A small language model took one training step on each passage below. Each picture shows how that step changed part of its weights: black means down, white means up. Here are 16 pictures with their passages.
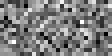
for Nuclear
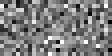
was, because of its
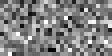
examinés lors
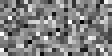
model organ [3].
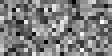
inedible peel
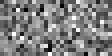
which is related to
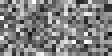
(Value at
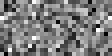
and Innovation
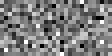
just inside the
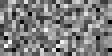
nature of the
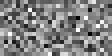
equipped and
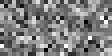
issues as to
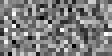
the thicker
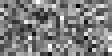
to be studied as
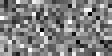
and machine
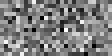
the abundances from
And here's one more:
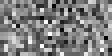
the buffer
